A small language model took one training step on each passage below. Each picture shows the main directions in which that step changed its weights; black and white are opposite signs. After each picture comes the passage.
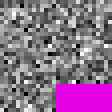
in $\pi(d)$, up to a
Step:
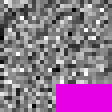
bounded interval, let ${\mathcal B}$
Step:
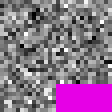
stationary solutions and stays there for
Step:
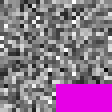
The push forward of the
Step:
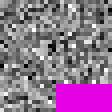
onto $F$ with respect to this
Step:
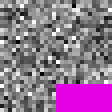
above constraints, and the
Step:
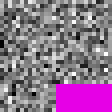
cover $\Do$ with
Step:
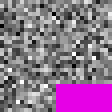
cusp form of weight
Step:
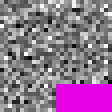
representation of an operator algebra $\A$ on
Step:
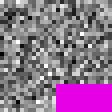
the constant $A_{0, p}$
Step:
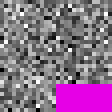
\centering \includegraphics[width =
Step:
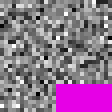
for the mean curvature of a graph
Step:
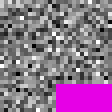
numerical results are presented in
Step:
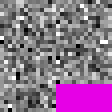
to this base, we denote the finite
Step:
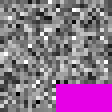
workers report their solutions \item
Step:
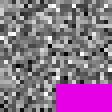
of logarithmic
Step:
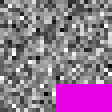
der Korrespondenz mit
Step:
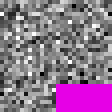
$W_\alpha$ and integrating
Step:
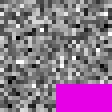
steps for solution of chaotic
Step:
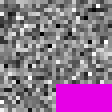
$A$ and $B$ be
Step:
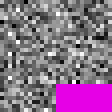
Bohr group with Haar
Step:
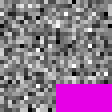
for $k=1$, this
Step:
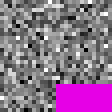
regime. From Proposition
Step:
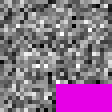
close to $\tau_+$ and
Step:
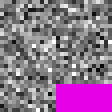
on $M$ annihilating
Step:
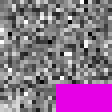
Looking at his table
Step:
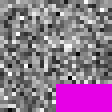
the at-the-money
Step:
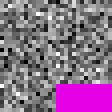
We restrict ourselves to the
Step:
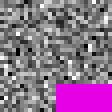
system (WAMS) using
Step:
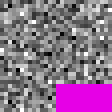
All multiplicities one or zero.
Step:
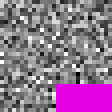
Using the above results, we can now
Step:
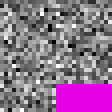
k}\}$ can be presented as the
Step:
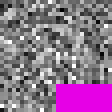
will use the notation of a given
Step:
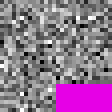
tool for our main theorem.
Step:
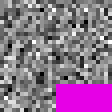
tunnel that is closed by the
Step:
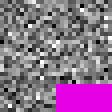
\times \omega - \nabla P +
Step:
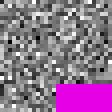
cone. Gordan and
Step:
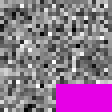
instead of $(-\beta$);
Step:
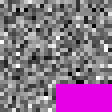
\Vscr_s(R)$ to
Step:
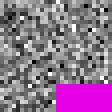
them are reductive algebras
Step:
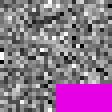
bound the terms, we see that if
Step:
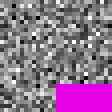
for Scheduling MIP
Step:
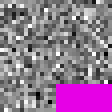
in \cite{GM1} we
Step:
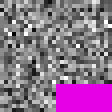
property~\ref{prop2} to an
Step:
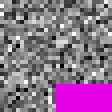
only on the `levels'
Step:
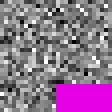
\otimes \left(\bigoplus_I
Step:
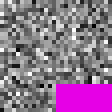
3$, then at least two of the vertices
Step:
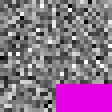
Ergodic Theory
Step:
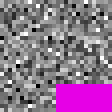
\ref{degree}, the degree
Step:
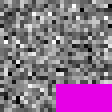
no $P$-bound vertex.
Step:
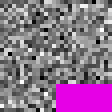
analysis, we introduce the following
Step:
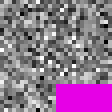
arrangements}. \newblock {\em
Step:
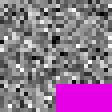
us consider the sequence of propositions
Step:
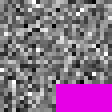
\frac{l \sin (\pi -
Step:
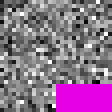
In order to prove (3.6),
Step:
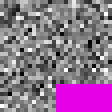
$i \neq j$. Consider the
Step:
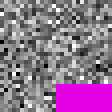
of projections lifting
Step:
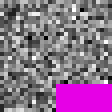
$H<G$ such that there is
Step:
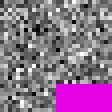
Lemma 5 tells us that $$
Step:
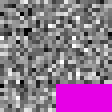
Francis Comets,
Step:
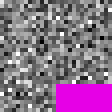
Let $\rho : G \to
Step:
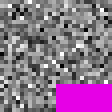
\cite{C18}, the author
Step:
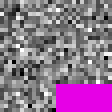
$F, C'$ lift to
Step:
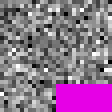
is torsion-free
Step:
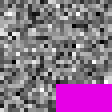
we have, for almost all
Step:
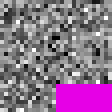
a space close to the unit
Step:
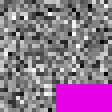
tilt stability satisfy
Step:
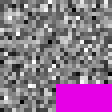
Similar considerations hold for
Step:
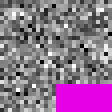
in the support must satisfy
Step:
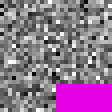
can be reversed: having a
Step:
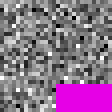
x$, wich yields an
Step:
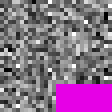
need for a derived rule of
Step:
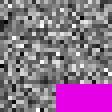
desired. \medskip The main point
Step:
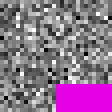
$\hat{x}(t)$ satisfy
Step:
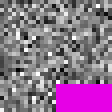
reasoning as for the
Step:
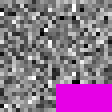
orthonormal basis at each
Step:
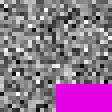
0,\ \forall k<M-K
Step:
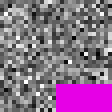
apply Lemma \ref{l24}
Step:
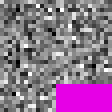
\item $f\asymp g$
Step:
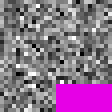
\end{thm} \pf
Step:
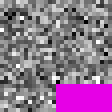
the choice of the linear forms
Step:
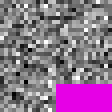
structure inherited from
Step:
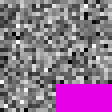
$\frakN$ of $F$
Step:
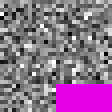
(let us say $\tau$ and
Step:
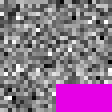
$T_{0}$ is actually
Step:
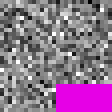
the archimedean places
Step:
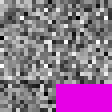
these models may be appropriate
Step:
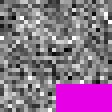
function is found important to
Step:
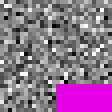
0\right) \right]
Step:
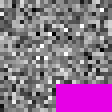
with $\partial\Omega$, instead
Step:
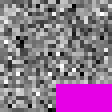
is not generic. To produce
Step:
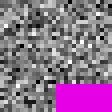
distribution, and $\E(1)$ and
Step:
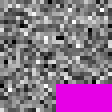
obtain the system \begin{equation}
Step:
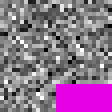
flexible and precise domain
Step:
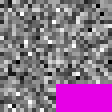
volume growth. Note
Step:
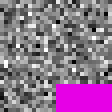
such that the Fourier transform
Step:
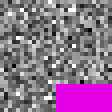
depends only on $D.$
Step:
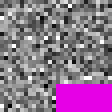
and connected set having a smooth boundary
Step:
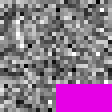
a surface has as total
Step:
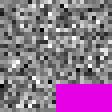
nonzero homomorphism from $G$
